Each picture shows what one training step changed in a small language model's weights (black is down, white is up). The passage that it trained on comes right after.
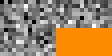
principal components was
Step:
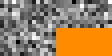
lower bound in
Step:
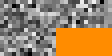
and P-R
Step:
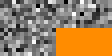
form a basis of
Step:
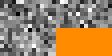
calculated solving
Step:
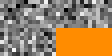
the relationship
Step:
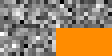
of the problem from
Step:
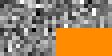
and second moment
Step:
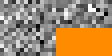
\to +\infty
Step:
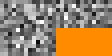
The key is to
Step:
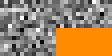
could be obtained in
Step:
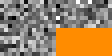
will abuse notation
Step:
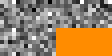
a choice of an
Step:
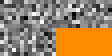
the note is
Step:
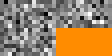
scale to
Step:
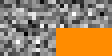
on the basis of
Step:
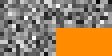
its possible own
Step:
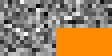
in product} easily
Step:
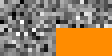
both sides
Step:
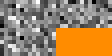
primes the subset
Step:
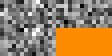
be the geodesic ball
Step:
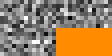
$G$ is
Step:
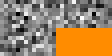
Let us say that
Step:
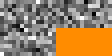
column $y$
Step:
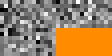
algebras as those which
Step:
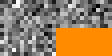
the second summand
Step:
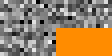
$\chi$ is
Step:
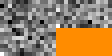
we denote by
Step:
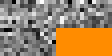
& No \nonumber
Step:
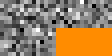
estimators be
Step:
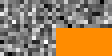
the class of functions
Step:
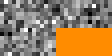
perfect closure of
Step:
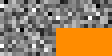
{\bf Example
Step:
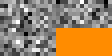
ellipticity of
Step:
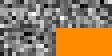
is a smooth
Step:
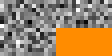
EVs with
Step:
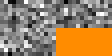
+ \tau
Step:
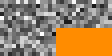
\infty} =
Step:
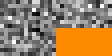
following functions.
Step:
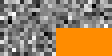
the neuronal
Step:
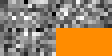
early identification
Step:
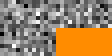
the kernel of
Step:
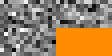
iterated Fourier series
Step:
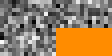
this proves the weak
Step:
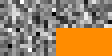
decision function,
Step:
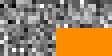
makes the
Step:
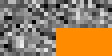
automorphisms of
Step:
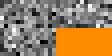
in any dimension
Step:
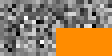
order $d$.
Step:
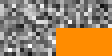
the tops and
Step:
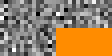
keep the
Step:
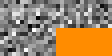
the end of the
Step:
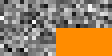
divisor in
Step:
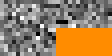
that would fix a
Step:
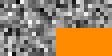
with great
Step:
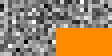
control the size of
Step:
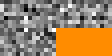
a subset of the
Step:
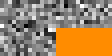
by a relaxation
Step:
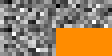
Thus to define a
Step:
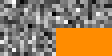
the push
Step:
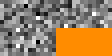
The bottom
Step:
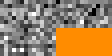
is independent of the
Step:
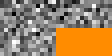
gives a value
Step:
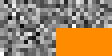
estimate that the convergence
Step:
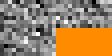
shorthand notation
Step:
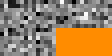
as follows, which
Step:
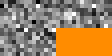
a vector space which
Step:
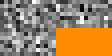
arbitrary subset of
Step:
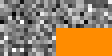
laws for the
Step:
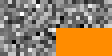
how a subspace is
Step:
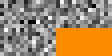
\\ \notag
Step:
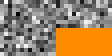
As discussed in
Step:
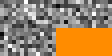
to show the
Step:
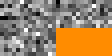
vector valued
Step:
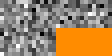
Our result is
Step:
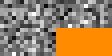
is a bounded type
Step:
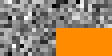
logic, the
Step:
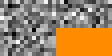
\N$ such
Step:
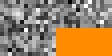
resolution of
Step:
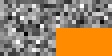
that the conditions of
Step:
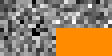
6$. Apart
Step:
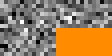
cyclic reductions
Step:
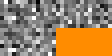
the pure
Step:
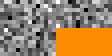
initial sequence, we
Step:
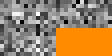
functor of their
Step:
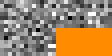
point. This is
